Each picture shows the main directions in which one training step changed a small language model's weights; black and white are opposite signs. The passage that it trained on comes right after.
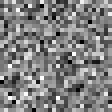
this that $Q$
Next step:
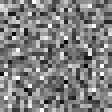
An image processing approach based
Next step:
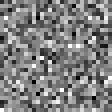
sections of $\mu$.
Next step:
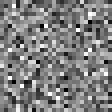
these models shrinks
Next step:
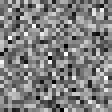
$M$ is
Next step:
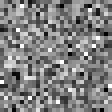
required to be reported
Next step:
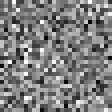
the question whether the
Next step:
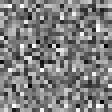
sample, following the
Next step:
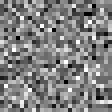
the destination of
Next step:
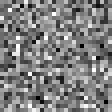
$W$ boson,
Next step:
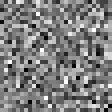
of those versions are
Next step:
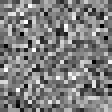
remain unchanged.
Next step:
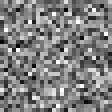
demand levels. The results
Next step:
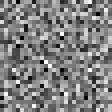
are epochs with a
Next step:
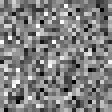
certain viscous nonlocal
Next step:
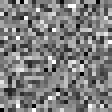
the chain rule applied to
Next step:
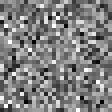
periodic graph represents a
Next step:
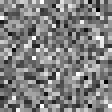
permitted lines of
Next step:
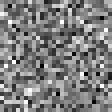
information available in natural images
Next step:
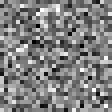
this subreddit
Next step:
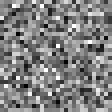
studied a general construction for
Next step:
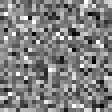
well. The TX
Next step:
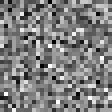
we denote the corresponding
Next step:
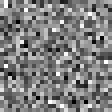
is the scaling factor between
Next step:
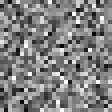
v = \frac
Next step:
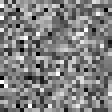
and $\sin\phi
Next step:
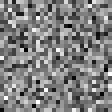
ratios as low as
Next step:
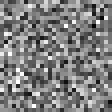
argument is valid for every
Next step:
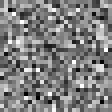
congruence can
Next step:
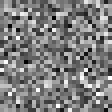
the intense noise implies
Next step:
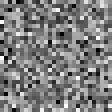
to prove the properties of
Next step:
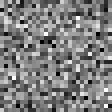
quark field are the ones
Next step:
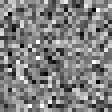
\] From this, it
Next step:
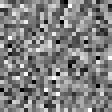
proof given above remains true
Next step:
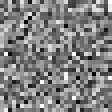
Section 7 concludes the
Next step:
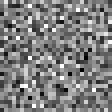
the unperturbed
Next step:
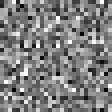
might be a convenient,
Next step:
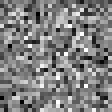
variables \textit{if
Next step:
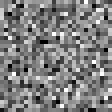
1$. Let $\sigma
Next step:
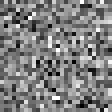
locally constrained.
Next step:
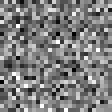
by linking to the
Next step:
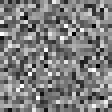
is convex. By construction
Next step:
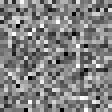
by the lemma are constructed
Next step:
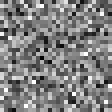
that each block of
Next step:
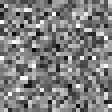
for odd non-positive
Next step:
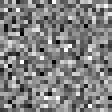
the $1$-dimensional
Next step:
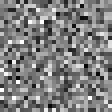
convergence was not achieved in
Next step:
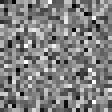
due to the relatively small
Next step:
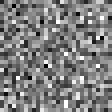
is only related to the
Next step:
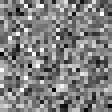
that $A_i
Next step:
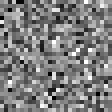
to calculations according to this
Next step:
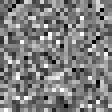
| Materials
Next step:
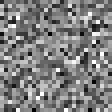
Bob's choice is
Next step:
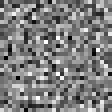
for any given $\beta
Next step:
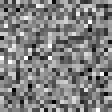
the following holds: defining
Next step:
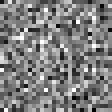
agent assigns weights to
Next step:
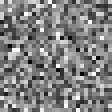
we consider the connected
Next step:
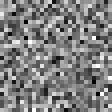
It is clear that there
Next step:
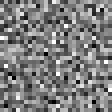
is the specific heat capacity
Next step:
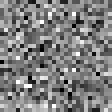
have been either solved along
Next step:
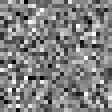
were not reflected in
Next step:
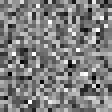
condition. For a given
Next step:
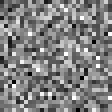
Then (\ref{sum
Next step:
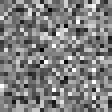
convention that includes the
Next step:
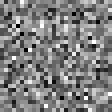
carried by directional data
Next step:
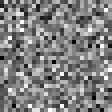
and (b) is
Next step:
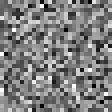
$\al$ with an
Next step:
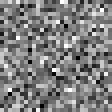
over $W$} is
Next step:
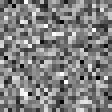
useful comments and discussions
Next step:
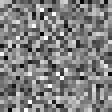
$\beta$ cases,
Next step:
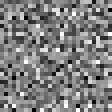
from the {\it
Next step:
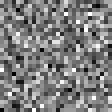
respect to $n$,
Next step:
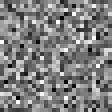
multinomial distribution
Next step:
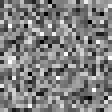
4, we give some
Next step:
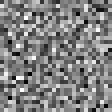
t-distribution likelihood
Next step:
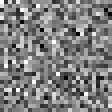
and the simple case in
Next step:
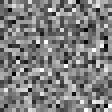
innermost substructures are
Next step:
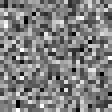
more than three-dimensional
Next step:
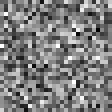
going to one. In
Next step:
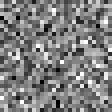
then \beqnn
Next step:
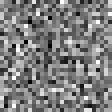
days) are imported
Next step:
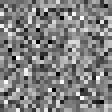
a Brown structure of
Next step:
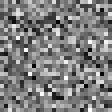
the other solutions. The
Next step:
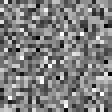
of the year is added
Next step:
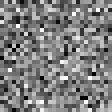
by the outflowing
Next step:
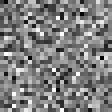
always have a pole
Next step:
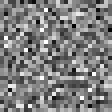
next result explains this
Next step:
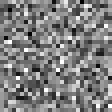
underlying Dirac structure ensures
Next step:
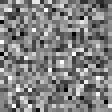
enough to prove that almost
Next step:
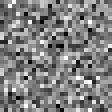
greater than all letters
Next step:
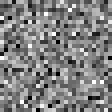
complex phase cannot be
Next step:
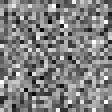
$\infty$ cannot exceed
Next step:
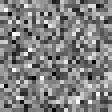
Central values for
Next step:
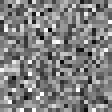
spin fluctuations at other
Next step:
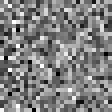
of $2\times
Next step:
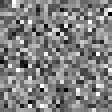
may exist and that it
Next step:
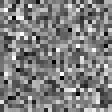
de cette note
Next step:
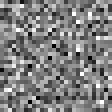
= feb, volume
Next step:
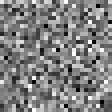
implies changing the sign of
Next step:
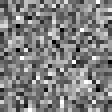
numerous follow-up
